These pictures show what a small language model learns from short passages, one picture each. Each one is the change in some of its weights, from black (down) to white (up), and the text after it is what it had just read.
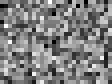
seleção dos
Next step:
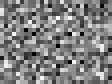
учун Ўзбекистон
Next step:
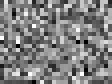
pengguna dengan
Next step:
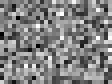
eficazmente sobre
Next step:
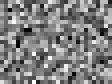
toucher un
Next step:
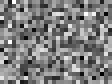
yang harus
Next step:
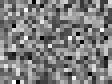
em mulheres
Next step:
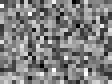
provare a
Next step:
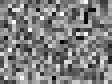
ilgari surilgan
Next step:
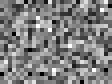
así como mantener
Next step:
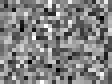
vedendo degli
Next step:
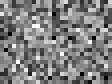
doktori (PhD),
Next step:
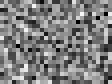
numa forma de
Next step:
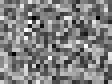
implique na
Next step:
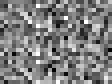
fondida va
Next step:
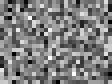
a diversi
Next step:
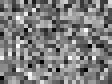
los pesos de
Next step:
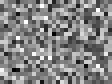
ishlov berish jarayonida
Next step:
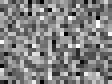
tashqi savdo
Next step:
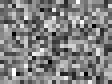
integrado. En
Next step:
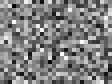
qualquer momento.
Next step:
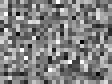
pasaytirish bilan
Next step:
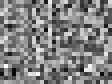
takomillashtirish bo'yicha
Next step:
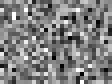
conocimiento. En este
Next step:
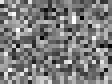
O: Model
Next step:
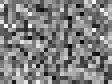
era radicato
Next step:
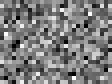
и рамы,
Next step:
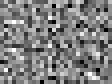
shakllantirish va rivojlantirish uchun
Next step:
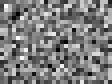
и определению
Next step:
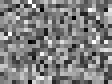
an expert
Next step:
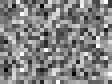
a un modelo de
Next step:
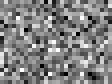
yangi o'zbekiston
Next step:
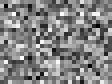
management on values
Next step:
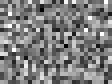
de mai jos
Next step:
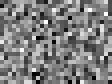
majbur etadi.
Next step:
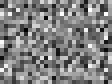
didik enggan
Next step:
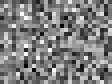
\right) +
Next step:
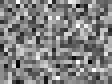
Avec plus de
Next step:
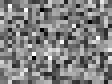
planejar e
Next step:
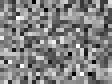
is associated with
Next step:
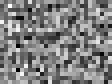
on gender,
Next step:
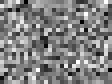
ou quand les
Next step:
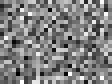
того, практики
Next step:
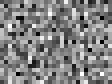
dan mengurangi
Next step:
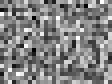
Rua dos
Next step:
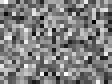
ações no campo da
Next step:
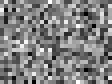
cantidad de
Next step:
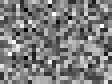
H., Wu
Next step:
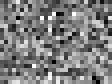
comunidad y de
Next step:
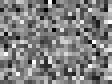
dificulta la
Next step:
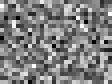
des anciens
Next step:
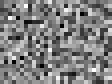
for vista como
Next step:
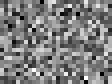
taat terhadap
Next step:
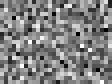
yıllarda belirgin
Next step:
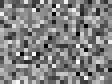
qilish maqsadga
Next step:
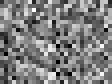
não será
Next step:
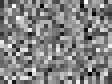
Benzer şekilde,
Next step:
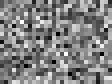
ser determinado y
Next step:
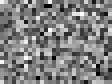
un cada uno.
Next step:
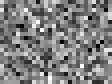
xizmat sektori,
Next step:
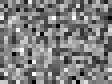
a obtenção de
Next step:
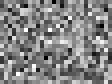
Xarakter xususiyatlarining
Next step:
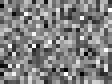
переходе от
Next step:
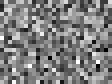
energiya tizimlari
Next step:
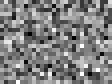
uchun ham xavf
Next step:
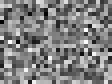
capacity of
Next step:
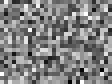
ter ocorrido
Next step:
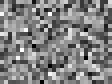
are identified
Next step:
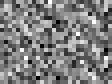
então, dados
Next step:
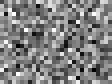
English languages
